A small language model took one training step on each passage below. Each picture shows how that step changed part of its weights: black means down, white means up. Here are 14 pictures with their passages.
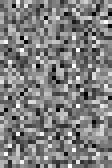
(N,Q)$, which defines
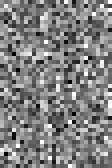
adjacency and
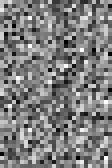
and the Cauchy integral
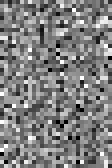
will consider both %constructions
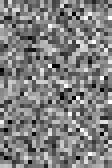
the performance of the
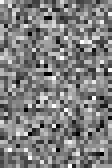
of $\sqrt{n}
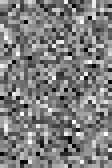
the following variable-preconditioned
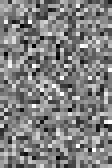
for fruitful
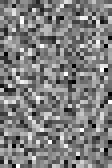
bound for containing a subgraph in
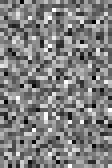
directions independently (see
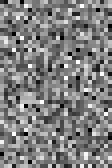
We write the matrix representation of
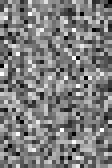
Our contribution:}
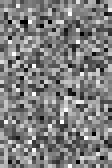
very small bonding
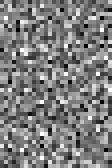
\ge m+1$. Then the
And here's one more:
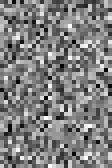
the fast Fourier
